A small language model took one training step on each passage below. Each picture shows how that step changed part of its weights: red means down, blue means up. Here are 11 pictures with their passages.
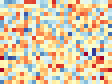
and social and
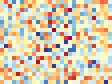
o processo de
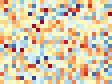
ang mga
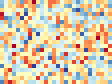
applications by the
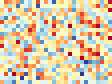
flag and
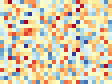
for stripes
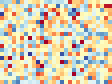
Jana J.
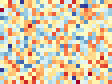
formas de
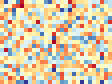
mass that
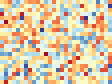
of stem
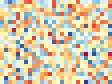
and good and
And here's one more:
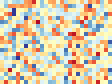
that there is no
